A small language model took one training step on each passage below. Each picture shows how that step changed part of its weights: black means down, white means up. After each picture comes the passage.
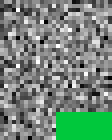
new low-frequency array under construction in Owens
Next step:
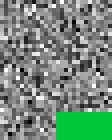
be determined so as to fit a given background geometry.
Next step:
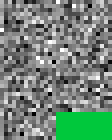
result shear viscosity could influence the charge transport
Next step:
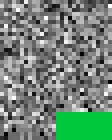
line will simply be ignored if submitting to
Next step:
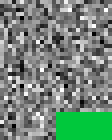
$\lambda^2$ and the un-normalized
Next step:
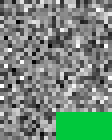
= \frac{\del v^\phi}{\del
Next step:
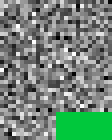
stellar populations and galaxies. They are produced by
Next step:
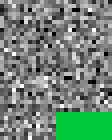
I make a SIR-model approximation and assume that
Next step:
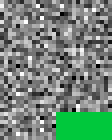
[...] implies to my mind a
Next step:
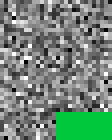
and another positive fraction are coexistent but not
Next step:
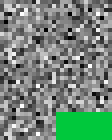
calculus, metric and construct sample actions for scalar
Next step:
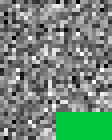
It is the behavior of the amplitude fluctuations which dominates
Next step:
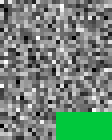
form of policies. A Master Contract
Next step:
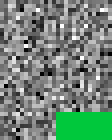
in macroscopic systems, here we apply it to
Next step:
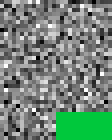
coarsest level, where the linear equations were solved
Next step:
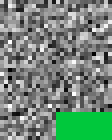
in the silicon PC waveguide
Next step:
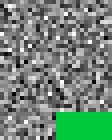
where dispersive coupling can increase the cooling rate
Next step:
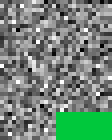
depolarizing collisions is high (i.e.,
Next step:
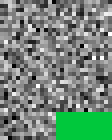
the convergence of the various sums of diagrams.
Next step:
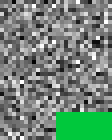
obtained IRB approval, you should clearly state this
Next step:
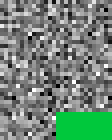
that these results have been achieved from many different
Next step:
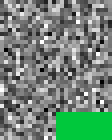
any of the two gates a large reverse
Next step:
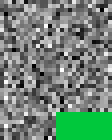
not depend on magnetoresistive effects.
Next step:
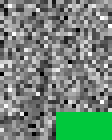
on audio detection, our system effectively addresses the physical
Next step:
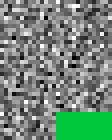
Standard GRPO optimizes the
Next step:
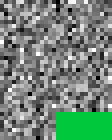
depends on the rotation parameters, interestingly, and the
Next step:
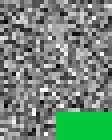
presence of an LFO, we expect the amplitudes
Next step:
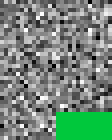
mention that general nonequilibrium initial correlations can be included
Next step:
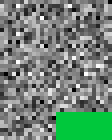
and analysed as uniformly as possible, in the same
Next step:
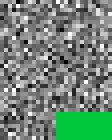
Gauss Runge-Kutta methods
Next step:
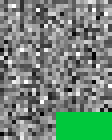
in imaging}, IEEE Transactions on Image
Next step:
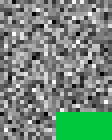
anomaly detection trained on numeric features of each
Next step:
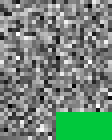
emergence of long-range correlations at criticality.
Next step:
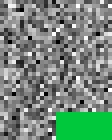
the AWVs in both ends and the
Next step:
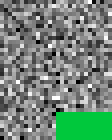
expected to describe potential missing QED or electron correlation
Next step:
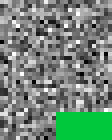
eight-band ${\bf k}\cdot {\bf
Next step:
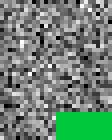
fine-grained information about time-killing
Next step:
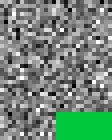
embedding block, which outputs a vector representing the style
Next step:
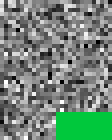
G. Paolucci, G.
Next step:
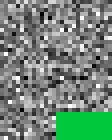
First-principle based theoretical calculations also reveal that
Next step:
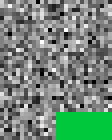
we propose to adapt the MT framework to
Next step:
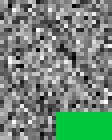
Climate Impact Research, Member of
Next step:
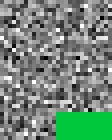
footnote 8). The integration over the charged fermion
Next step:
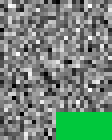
in each centrality data sample. This error is shown
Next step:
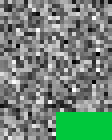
anion absorption, as well as quenching of the ground
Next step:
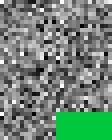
approximation range of the potential $V(\phi).$
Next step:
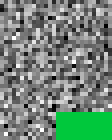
of the bolometers to a test radiation and
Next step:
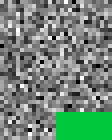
of a good quality high galactic latitude strip
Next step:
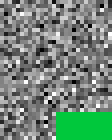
argument, read the generated configuration file corresponding to that
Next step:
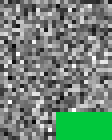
state. Motivated by the high level of
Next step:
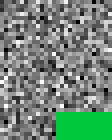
is useful to find general constraints to guide their
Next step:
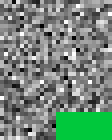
protons and neutrons in the Fermi sea becomes a
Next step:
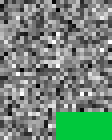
are used; this gives 12 features total per compound.
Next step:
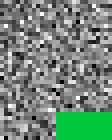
differentiate. \section{Background}
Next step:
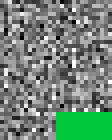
dynamics, the knowledge of $M$ is used in
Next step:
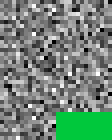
the kind that that have been applied to the
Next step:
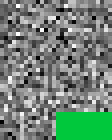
Research Organization (KEK),
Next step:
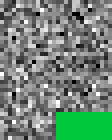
\cap R_j = \emptyset$
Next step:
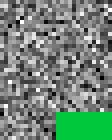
be a sign that it is returning to some
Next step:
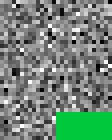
impossible and that the teleportation scheme
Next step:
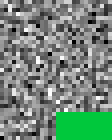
\Delta \gg T $ and a constant $
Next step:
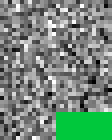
This allowed us to estimate the selectivity,
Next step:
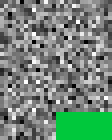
undefined) which follows Leibniz in the
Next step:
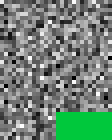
parameter by the rescaling $Z_\gamma \to
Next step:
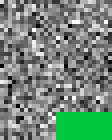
as well as the $\Lambda\rightarrow 0$
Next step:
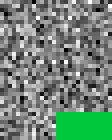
gauge-variant observables with an increasing number
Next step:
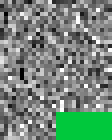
points are partially shifted in the x-axis to
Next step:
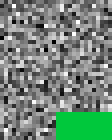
data provides the only incomplete access to the
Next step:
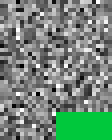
a more sophisticated FAB test that
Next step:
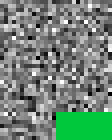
which supports our choice of the model functions.
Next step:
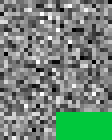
to be ``peculiarly quantum,'' are actually
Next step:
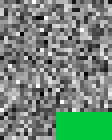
a diffusion coefficient $D_{1eff}$
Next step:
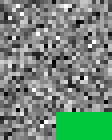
meson bound state problem is found by considering a set
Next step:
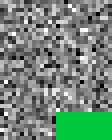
$F_{M}$ phase is presented in the
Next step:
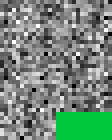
of each trust component in GLST, we
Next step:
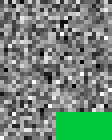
small, and $10^{-8}$ is regarded
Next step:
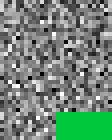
introduction, most sub-Hinze-scale
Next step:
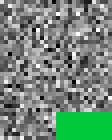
indicate the capillaries. AFM and MFM
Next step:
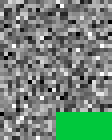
range. {This is so because incompleteness of
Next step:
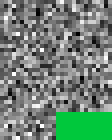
charged lepton sector, we seek maximal mixing between the
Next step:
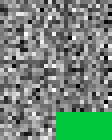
tissues using third-harmonic generation
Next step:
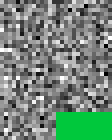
have asserted that the generalized second law extends
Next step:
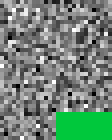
each step, all possible candidates for one of the 8
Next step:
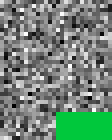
we shall suppress the unnecessary indices.
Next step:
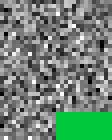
extra dimension. In order to extract physical predictions at low
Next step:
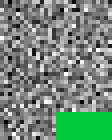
ABCG2± cells. To this
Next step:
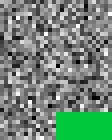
than $n=3$ will eventually
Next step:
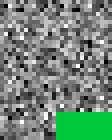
it excites a family of $\Delta
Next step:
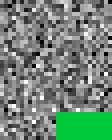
the voice-coil-motor.
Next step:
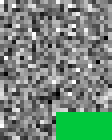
E. Dane, E. A.
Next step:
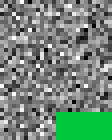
\\ \hline \end{tabular} }
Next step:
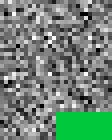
generate a constant number of electrons that is only dependent on
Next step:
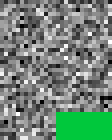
model these structures~\cite{Goddard1}.
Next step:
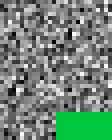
to identify the privacy attributes of a few
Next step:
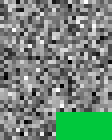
a domain wall, since one of the spins is
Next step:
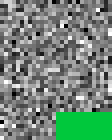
the median estimated value. $\eta$ is well
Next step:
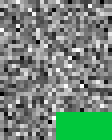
assumed cosmological model and some results provided by a chosen set
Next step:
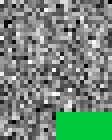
the function $f$ is given by:
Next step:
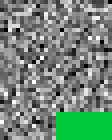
just to guide the eye. The new
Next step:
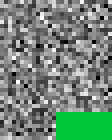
dilatons obtained by \pltp y of
